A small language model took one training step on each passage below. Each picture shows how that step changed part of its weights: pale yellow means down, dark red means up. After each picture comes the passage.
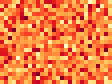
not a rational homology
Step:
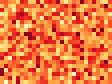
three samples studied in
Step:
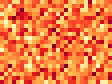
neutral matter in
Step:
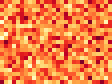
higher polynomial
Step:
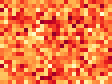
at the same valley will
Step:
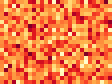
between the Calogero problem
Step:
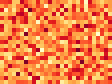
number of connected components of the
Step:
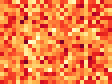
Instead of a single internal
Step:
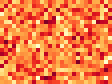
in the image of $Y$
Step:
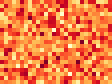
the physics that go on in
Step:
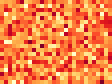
the Thurston norm on
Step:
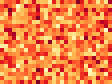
\mathrm{d} N + 2
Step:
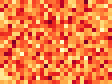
the information of link length in
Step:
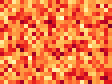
with the experimental results of
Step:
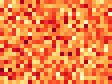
Commun. $\bf
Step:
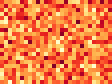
stability exist inside region 3
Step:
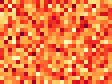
that is a function of two states
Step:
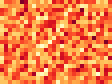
\mathfrak X \sqcap \mathfrak
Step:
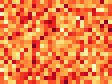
in Fig. 1). This is also
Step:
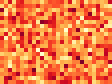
at zero-density. For
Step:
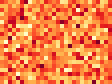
been found neither for
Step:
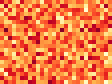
is the number of observed
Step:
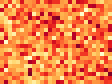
course, cancels
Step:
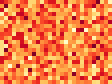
do not adopt a
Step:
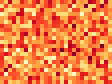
complaints as a proxy
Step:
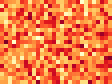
the slices are well below
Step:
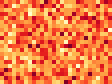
words $a$ and
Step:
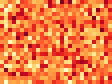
rank $s$ divided
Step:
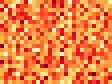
there are no holes in
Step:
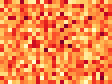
DMU$_G$ and
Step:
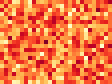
and the discriminant form
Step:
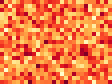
that is, those states with
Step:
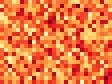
the systematic evolution of the
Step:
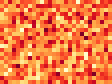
be measured by a dimensionless parameter
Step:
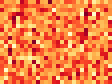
solution $(c,u)$, that is
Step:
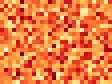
half plane.
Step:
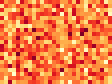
indicates that the greedy
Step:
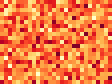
suppose $|B| \geq
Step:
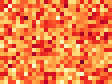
given a critical density
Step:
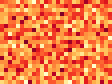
It is well known that the
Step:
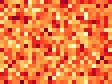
will be referred to as a
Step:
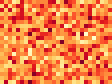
it out. We will delay
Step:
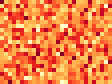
gives rise to the following
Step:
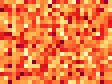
providing us the routing
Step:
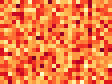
described in the following Lemma
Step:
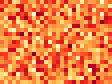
room. ## 3 The
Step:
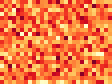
tools depends on the
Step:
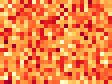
$\Delta m^2$ of
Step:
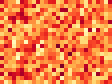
longitudinal and
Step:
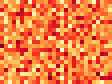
previous Lemma, there are at most
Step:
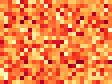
In the conclusions we
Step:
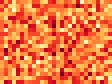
with respect to the {\em
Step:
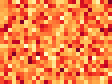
In case $u\equiv v$,
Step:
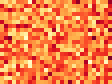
0 \text{ on } \partial
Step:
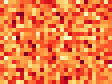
contradiction. For the case
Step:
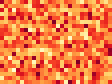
on our comparison with data.
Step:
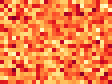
can be found on page
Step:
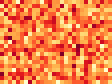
is weak transversal to
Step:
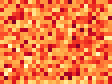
algebras over rational
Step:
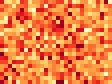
this paper we would like to study
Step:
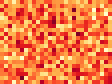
the class of weak solutions
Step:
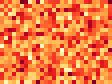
found that fit parameters
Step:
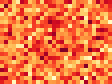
an immediate
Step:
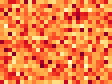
analyzer enabling a
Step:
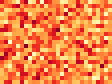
Recent advances in
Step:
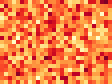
the inclusive MC
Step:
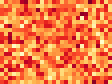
\noindent \textbf{Step
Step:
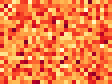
of discrete transforms
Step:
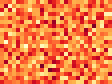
for every $\ffi\in
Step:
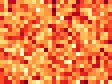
phase space formalisms based on
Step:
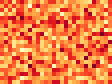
to be affecting our result.
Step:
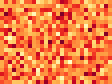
d\'evelopper une
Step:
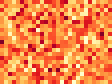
braid and quadratic
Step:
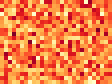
battery capacity
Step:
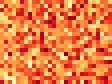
the reason must be the
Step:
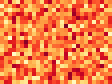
dividing the rate by the number
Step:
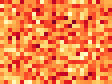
1) and 3) and
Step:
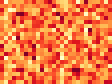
contradiction of the fact that
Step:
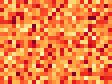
than a fixed constant. Since this
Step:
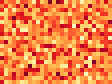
system becomes highly
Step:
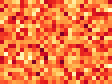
standard oscillation
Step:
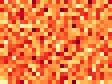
constant strategies using
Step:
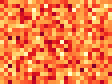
establish NI is that
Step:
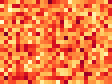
produced is equal to the number
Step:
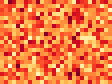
length chosen according to
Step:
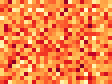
TAR face significant
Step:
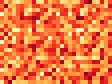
and always equals
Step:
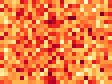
the above splitting would correspond
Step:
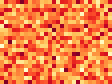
\fv \Big)
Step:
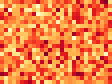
parameters, is a formidable
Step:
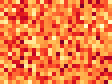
statistical model calculations
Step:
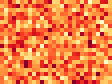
above. It is possible to test
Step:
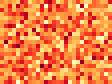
Theorem B} The following lemma can
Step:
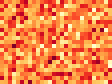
following form | $\gamma_1 =
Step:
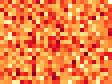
flavour. One can
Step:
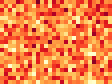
. \label{sigma12}
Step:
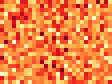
quantum system are those made from
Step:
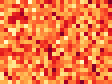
maintain alignment stability
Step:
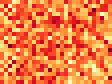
of money to be paid
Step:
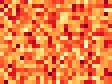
are required. Using the finite
